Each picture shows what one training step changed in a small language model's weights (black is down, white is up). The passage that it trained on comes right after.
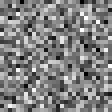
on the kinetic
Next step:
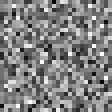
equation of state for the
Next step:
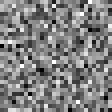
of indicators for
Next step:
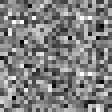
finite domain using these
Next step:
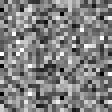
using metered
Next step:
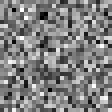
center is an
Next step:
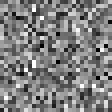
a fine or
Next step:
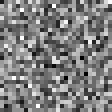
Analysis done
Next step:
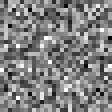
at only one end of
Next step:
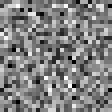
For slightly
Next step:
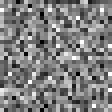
you practice
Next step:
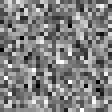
and $F$
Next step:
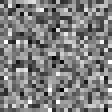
how to change
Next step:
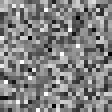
of degrees of
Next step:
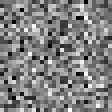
index $i$,
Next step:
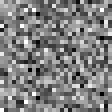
to promote,
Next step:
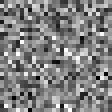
the full energy
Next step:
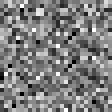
all $t >
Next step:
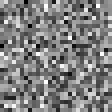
of the paper, field
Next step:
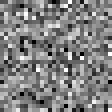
direction to generalize
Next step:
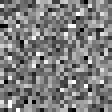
general bounds on the
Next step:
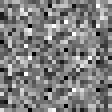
Sauer and
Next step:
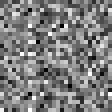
is not merely
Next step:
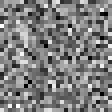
user. The second
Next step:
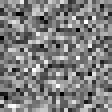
bases and the
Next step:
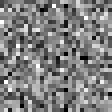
some idea such
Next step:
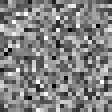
inverted function of
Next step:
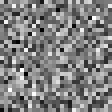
orbits at an
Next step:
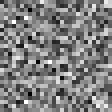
be optimized as we
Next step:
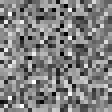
theorem, we have
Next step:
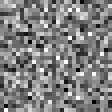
of the model, such
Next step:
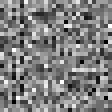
resistance in the
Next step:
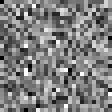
be a weighted
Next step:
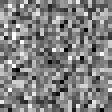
or \beq
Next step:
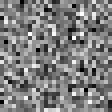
read and come out
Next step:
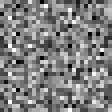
equation exhibits
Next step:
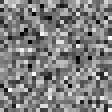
flow curve.
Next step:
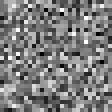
loads as shown
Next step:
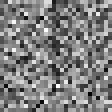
by the generating
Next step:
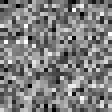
the right to come
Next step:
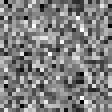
PCC parcel
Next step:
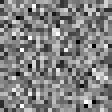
be allocated
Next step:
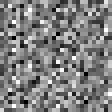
addressed during
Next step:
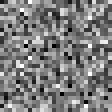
institution and the
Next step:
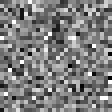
a strong effect of
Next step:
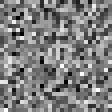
share the same
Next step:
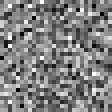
cannot exceed
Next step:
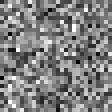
into the presence of
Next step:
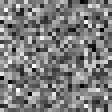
order phase transition
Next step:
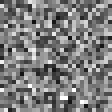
as a communal
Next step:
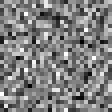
are consistent with
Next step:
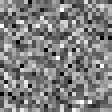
= z, \quad
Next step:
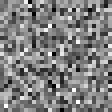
goes to zero
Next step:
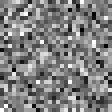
$\Lambda$ and is
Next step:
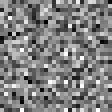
meromorphic with
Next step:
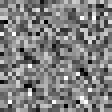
also performed on
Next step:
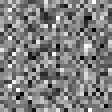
area with different
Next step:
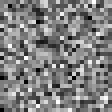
are presented. As
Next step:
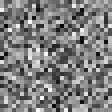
the discs were
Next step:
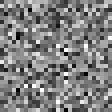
the assumption that
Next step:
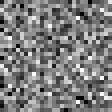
We should interpret
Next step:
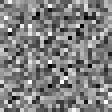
third year
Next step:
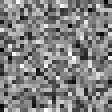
and $\chi$, which
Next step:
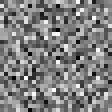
of bits per
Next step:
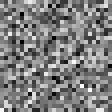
cross correlation power
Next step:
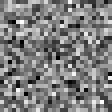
three scanning
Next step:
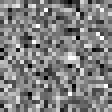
we restrict
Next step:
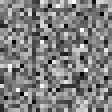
modeling} & &
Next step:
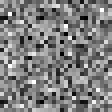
theorem, there is
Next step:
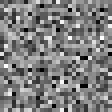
efficacy of
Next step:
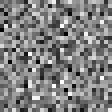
This may lead an
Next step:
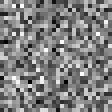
where the parameter of
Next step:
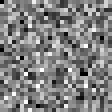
there is a continuous
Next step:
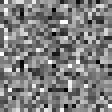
k$, so that the
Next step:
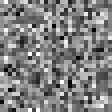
\right > =
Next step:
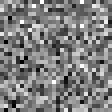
the Hurst
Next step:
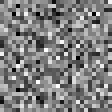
to choose, or
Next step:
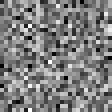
Mathematics -
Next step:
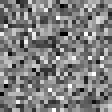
as well as transition
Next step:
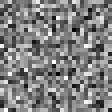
again if it
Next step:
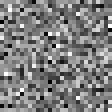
focus on
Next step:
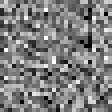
slope of the
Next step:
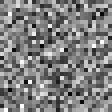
The geodesic
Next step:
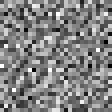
the context of
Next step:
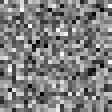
I think, has
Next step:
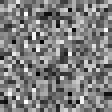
we explore a
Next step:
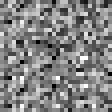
plotted in
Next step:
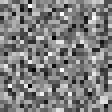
auxiliary result
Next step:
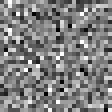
to change and
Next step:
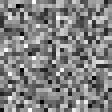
technique that
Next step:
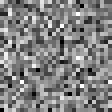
visualization of
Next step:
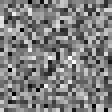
at dimension-5 by
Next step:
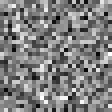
of a positive integer
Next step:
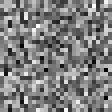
reduction of the
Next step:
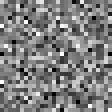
discoveries and
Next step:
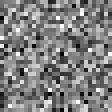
discs and their
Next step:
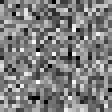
to this rest
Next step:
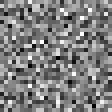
the scattering type
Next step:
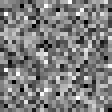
is bounded.
